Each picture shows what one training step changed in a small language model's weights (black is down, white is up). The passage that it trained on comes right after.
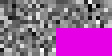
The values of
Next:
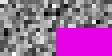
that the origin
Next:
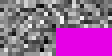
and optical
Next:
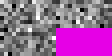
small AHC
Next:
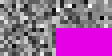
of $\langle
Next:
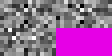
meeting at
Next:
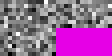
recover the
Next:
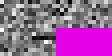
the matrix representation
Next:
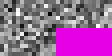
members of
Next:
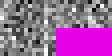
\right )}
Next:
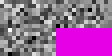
general framework for
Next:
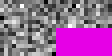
the participant
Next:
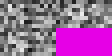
by the de
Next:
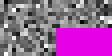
down the
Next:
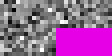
for OE,
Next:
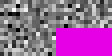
requires no
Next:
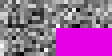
times, the
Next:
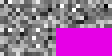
functional linear
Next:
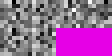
condition!)\, The
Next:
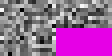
this case study,
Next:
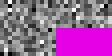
content and the
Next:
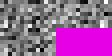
all provide a
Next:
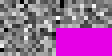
is the spatial
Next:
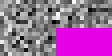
external field
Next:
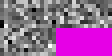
and degree
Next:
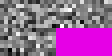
the inverse
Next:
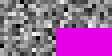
is as follows.
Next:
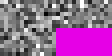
that in this
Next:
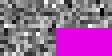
so that at the
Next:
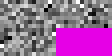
this basis,
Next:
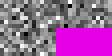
correlation of
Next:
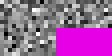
in the 1st
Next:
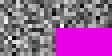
and $%
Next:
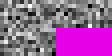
taking about 2
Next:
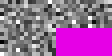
this section we
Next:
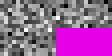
and $\eta$
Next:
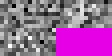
from the same
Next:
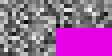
described in
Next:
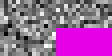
it and using the
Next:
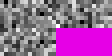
stored in
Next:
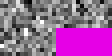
We can obtain this
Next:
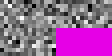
have to reach
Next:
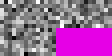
half of
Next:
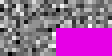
equivalence relation
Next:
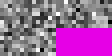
proven optimal
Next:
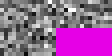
as each formula would
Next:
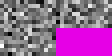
$f$ at
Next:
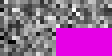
proof are presented
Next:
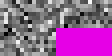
be different from the
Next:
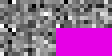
describes the
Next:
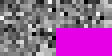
X$ be a
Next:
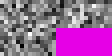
of the normal
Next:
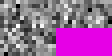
have in mind
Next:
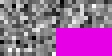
of the second
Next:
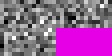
In particular:
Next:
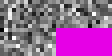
assumptions are
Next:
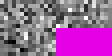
with negative
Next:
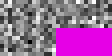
maximal singular
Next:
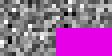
a node in
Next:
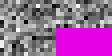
conformal field
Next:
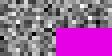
this paper,
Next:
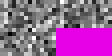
be obtained from
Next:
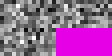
by an algebraic
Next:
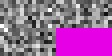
to find analytically
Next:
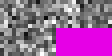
a sum of
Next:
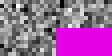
of the equation.
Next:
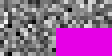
a useful
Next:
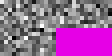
and of $x
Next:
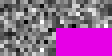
has come from
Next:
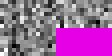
1) too
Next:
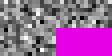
are considered
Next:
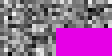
we would get $$
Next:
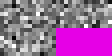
detected around
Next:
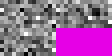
this case, the
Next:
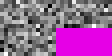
than in the
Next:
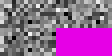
\\ generalized
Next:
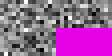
this class, it
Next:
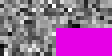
into the line can
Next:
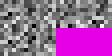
starting vector
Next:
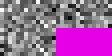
at moderate
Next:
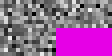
and 9}, the
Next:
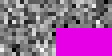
in position.
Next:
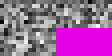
part by the
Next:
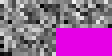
functions at different values
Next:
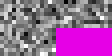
polynomials of
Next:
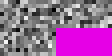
the deposition
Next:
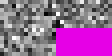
that cluster
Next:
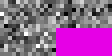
evaluated using
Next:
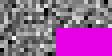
so on. In
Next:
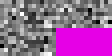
an open set
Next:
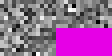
with state space
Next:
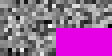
the inner
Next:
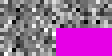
provided that there
